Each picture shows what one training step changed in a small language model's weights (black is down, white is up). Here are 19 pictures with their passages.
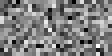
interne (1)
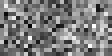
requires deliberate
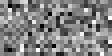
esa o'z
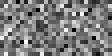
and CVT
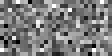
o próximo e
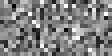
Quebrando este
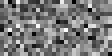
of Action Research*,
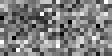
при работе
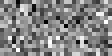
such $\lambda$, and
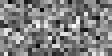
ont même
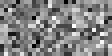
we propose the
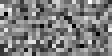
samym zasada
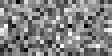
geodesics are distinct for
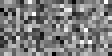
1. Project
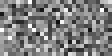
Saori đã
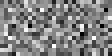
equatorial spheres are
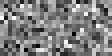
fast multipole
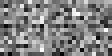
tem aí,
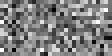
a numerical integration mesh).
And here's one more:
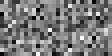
de comunicação.
